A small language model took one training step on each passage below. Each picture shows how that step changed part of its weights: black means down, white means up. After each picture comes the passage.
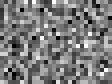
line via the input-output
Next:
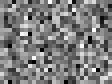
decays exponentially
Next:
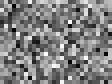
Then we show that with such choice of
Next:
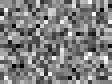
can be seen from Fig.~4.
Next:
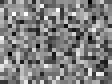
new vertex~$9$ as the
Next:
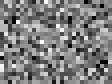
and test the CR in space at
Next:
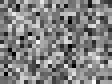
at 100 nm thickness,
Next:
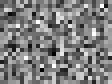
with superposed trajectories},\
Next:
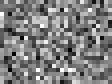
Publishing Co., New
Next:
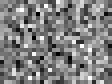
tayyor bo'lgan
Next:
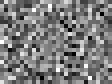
path. As was the case for the
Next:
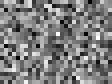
to ~16 GPa and
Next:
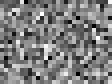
print( " Done in
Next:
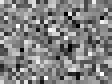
percentage contribution of the
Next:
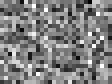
der einzelnen
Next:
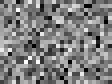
$a\neq b$, we can
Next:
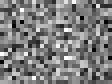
given $N$ a Poisson
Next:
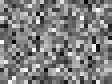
faoliyatida o'z
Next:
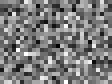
and slipping reconnection
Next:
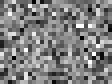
shu bilan birga,
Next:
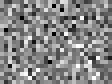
is used to compare the
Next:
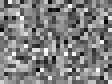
right): a virtual
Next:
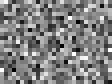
o'zining ta'sirini
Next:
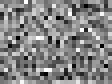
``Deep learning in power
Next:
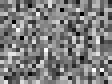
Most methods for STD are
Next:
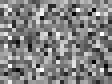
\mathtt{L} -
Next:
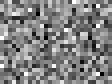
a minimizer of $E$
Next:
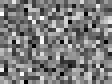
Rynell, O. — In
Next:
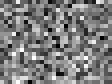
(labeled as Tree
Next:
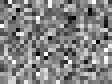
linearly stable, but here are
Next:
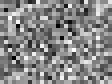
the transmon is driven out
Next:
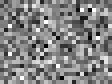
qubit is now encoded
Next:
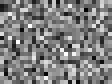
que la complejidad se puede
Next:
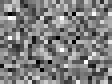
necesidad de una exploración
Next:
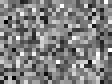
darajasida ham
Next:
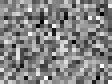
\textbf{Proof.} Suppose the
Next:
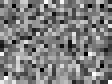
grids and Doppler
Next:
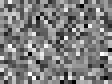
noise. On an individual sample level,
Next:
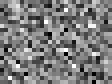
solve the vertical structure of the
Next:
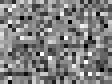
intersection between $D$ and the
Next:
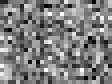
We now obtain that $h$ is
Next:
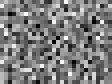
el análisis
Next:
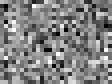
that will be denoted by
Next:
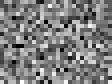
for the second factorial moment of the
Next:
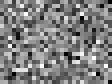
q}^\perp$ overwhelms
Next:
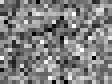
3 mm dan kichik
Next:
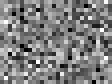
The resulting algorithm can be used to compute
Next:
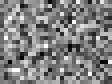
and the merger of
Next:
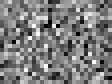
user-based recurrent neural
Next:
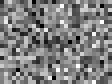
In detail: \ (i)
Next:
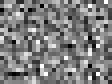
consumption of anabolic
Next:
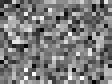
symptomatic individuals of the
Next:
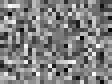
um processo educacional,
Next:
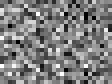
we have \begin{eqnarray*}
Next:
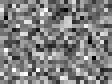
contribution to this systematic
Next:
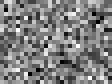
is an opposite infinite boost
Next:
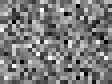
from the microscopic definition,
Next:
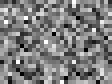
only need to show that for every
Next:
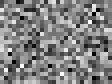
$x \in U$ and
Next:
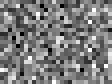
Джураев, О.
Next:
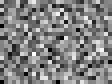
different metallicities.
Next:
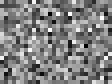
{\bibfnamefont {M.}~\bibnamefont
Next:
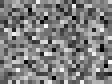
особенной части
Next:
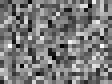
Мы разработали
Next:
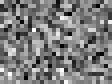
компаний на
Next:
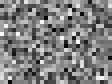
$T_{c2}$ above which
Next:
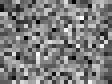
to excedances to the right,
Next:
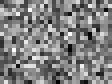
c$ follows using Jensen's
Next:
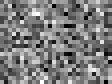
example which shows the validity of the
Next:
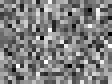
yodga solishadi.
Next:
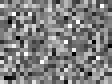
(a-c) for another
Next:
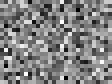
is proposed to handle the
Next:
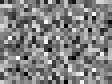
permitted to interact with a
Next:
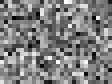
for a general case of the density operator
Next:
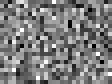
Now the whole image
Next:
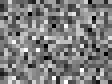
all confirm that the magnetic moment
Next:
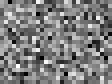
the monodromies of
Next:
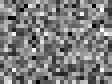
Linf\_norm} and
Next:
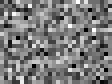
Hamiltonian problem describing the
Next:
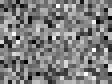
может быть
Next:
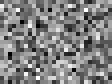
Y). \end{align*}
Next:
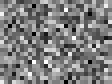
depended on the mass of the
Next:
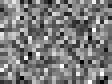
constitucional deve proteger
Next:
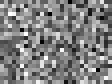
To experimentally detect and
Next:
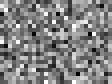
mikro mengirimkan
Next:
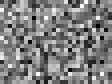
D', b'$ denote the corresponding coefficients
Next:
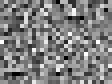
volume per unit of capacity of
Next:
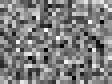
not take over and undecided
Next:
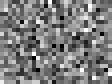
fanlari doktori
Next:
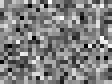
makes it easy to monitor
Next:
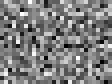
estimation of the relative error in
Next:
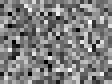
4. Finally, an example of
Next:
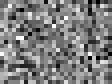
orientation centrée
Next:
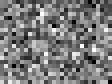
rivojlanishi. –
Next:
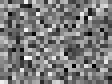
author would like to thank
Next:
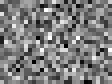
плюсов и
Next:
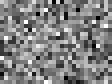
acessível apenas para os
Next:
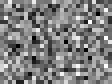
linearizable via some nonlocal point
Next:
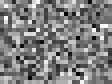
árvores inclui
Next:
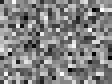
$0 \leq Q \leq
